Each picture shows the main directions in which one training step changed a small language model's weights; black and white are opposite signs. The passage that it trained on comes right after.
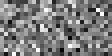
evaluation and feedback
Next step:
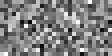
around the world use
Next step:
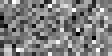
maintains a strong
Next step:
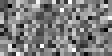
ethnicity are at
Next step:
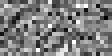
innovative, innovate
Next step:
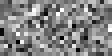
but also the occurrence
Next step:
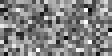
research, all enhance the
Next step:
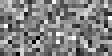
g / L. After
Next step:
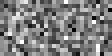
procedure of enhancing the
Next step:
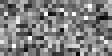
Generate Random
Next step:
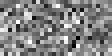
a rise. The
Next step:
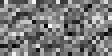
complete tasks and solve
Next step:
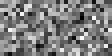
Name Class &
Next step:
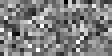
with codes to
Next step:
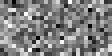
to or below 1
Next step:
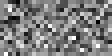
equation. Our results
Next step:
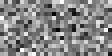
information, ICTs
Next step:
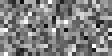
bright future of the
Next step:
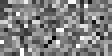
of social networks during the
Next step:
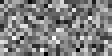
cognition in
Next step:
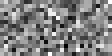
PPV and
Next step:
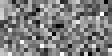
and Trust*,
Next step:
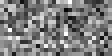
implications of different
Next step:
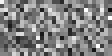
A complete safety monitoring
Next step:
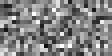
and then multiply
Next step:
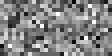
standard methodologies. Results
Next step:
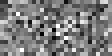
of understanding the problem,
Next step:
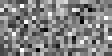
assay to avoid
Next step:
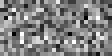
the peer review
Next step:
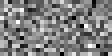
turnout of an
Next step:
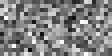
local SMMEs
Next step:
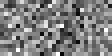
30 °C using different
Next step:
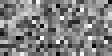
widely used in
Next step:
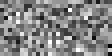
the ROS framework
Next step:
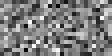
concentration, leading to either
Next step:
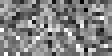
visual content has not been
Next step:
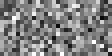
instance, these notions
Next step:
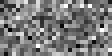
integrity of the
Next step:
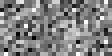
increase their operating
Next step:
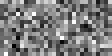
itself cannot match
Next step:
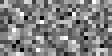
state. Basicity
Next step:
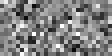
He stated, "There
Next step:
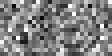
complexity can be
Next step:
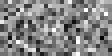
number of degrees
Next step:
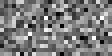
limitation, programs must
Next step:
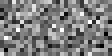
are from Asia
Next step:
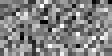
so that they can be
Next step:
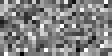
for eliminating
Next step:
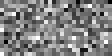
on Quality in
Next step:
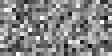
Simon, D.
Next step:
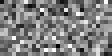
District of
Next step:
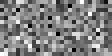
acquire the related skills
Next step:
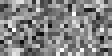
process and increase production.
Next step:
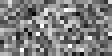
with this article can
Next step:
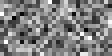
systems charged with
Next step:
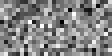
efficient education, with social
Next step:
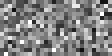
dataset with their instrument,
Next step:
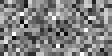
merged into a
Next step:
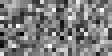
Then, mutant
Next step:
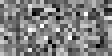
in Kerala
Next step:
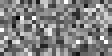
censuses by
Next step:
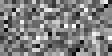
in general. Table 2
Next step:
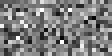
as the dOCT
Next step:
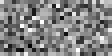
the agentic
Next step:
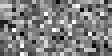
and control groups ($p
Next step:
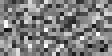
4 hr to an
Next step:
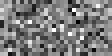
are more likely to
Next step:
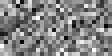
niger* and
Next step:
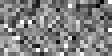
risk may need to be
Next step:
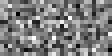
of people, with high
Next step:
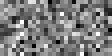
Subsequently, each
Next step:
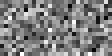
Appendix 2:
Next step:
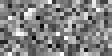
one after the other.
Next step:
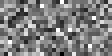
investment of a new
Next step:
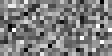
to 99% over
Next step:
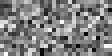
and immediate treatment
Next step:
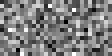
prevalence around the
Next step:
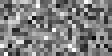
patient subgroup.
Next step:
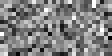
works with cluster size
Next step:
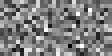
be induced or
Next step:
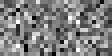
a key aspect to
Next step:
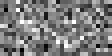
Benue State aware
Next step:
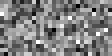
material associated with this
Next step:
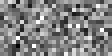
aureus* than
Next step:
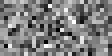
performance is optimized for
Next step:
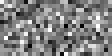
participant started and
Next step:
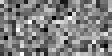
meat type,
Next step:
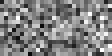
alloys Alloy
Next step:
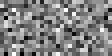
the collection, the samples
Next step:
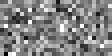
alignment between
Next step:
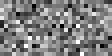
are shown in Table
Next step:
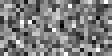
main public health problem.
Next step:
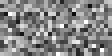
Treatments Number
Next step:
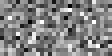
worships and
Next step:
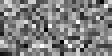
be influenced to become
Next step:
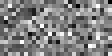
with a clear decrease in
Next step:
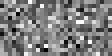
your father as a
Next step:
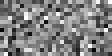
from me. I was
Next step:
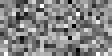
System Architecture
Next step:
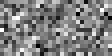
practiced in terms of
